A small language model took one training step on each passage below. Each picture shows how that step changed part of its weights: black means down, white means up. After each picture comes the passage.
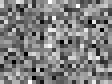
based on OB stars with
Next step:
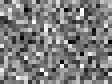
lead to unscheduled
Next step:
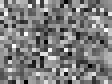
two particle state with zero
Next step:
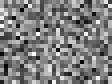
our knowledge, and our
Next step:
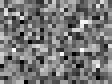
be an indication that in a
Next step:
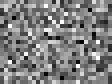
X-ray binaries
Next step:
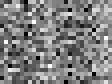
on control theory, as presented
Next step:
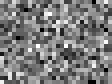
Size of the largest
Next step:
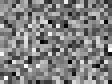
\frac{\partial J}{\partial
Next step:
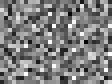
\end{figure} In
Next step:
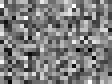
best performing methods,
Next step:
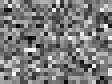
separation between traits to
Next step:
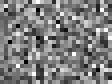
the contributions of various
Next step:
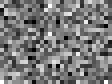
greatly reducing the
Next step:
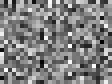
the structure of unmeasured
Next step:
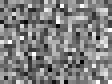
are consistent with the onset
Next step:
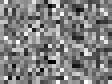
in the DLIF
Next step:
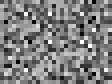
\bibinfo {pages}
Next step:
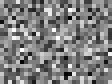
is proportional to the
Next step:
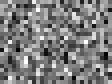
The radiation hardness of
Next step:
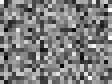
set of optimized numerical values
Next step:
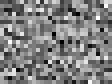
IBP reduction of the
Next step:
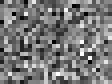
coexist. }}
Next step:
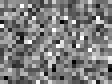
given as \begin{equation}
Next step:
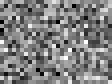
may be a proxy for
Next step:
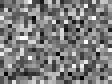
states perturbatively.
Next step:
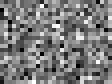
given location. Hence,
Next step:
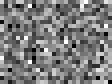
that will immediately lead
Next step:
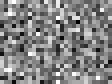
analyzing the red,
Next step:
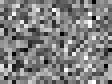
transmitter CSI
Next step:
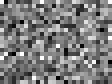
for this higher change rate.
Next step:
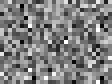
a formative diary study
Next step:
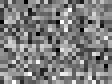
function $\tilde{f}$
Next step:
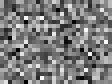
temperature interval (see Figure
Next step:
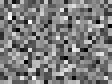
Sufficient radio
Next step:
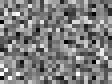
any computer system: the
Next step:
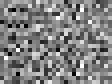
into \begin{eqnarray}
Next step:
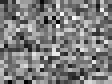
the previous section. Here,
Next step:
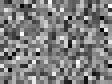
MIME message
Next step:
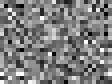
act as the link between
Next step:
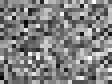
solutions are not known,
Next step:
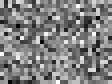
that loop around the
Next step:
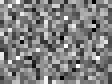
a barrier and
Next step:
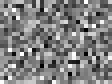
to the respective small cell
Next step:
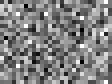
18th century by
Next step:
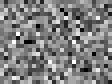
Thus, the implicit
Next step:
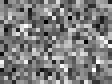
might just cost
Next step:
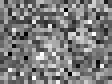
constraint on the occupation
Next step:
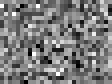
(SME, in
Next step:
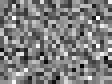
modern grand
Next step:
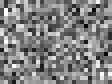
objects to study as these
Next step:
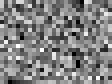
that the evolution of the density operator
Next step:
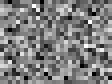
phenomenology of
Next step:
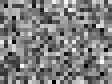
to much slower
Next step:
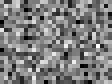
edges during graph
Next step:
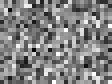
generalize some of the correlations
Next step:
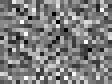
the consideration of mobility
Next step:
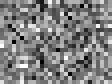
on a relatively slow
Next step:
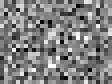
TiO5 measurements are
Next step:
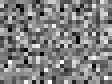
and asymmetry distributions
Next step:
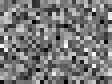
efficient energy transfer between
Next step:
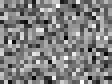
obtained through TNR calculations
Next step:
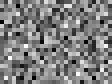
they were taken from the work
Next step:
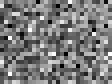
Y. Set, and
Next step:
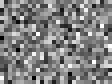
compared to QCD
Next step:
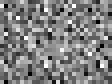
dots and the gray
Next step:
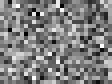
multipolar exchange
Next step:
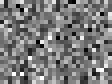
which was partially supported
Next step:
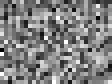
the 10~GHz core
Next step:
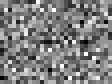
(stated formally as
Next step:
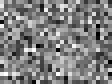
the accuracy of this approximation
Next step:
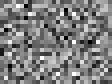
eventually inducing the
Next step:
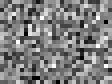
They are obtained by fitting
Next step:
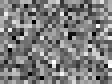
on recent attempts
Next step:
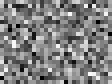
in that place, or that
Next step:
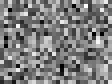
original result, and the result
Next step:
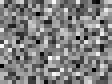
through its support for the
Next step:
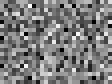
such characterization has not been obtained
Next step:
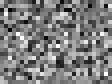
intermediate eigenvalues
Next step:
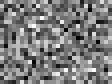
at 9~T, in
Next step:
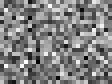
less gating and smaller
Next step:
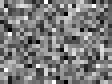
fundamental value of an
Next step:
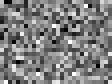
such that the mapped points
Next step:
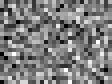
temperature $T_d$ and
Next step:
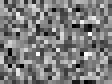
The class of regularization that
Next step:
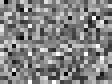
0$ keeps the
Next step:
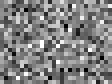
\author {Beom
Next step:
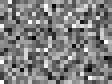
a) Normal spiral
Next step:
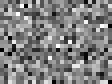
should provide easy
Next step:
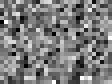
technique, generation of
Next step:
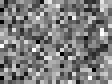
moments, and both
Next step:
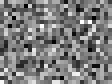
on the linear calculation. We
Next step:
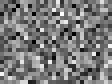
its decay products.
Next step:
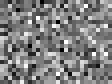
then minimize the mean
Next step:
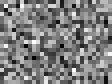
observations. The William
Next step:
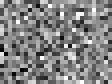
jet refinement and,
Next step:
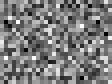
\textit{I think
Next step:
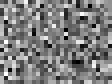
other initiating factors
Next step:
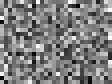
first approach that comes to
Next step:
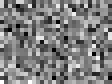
that in the heavy
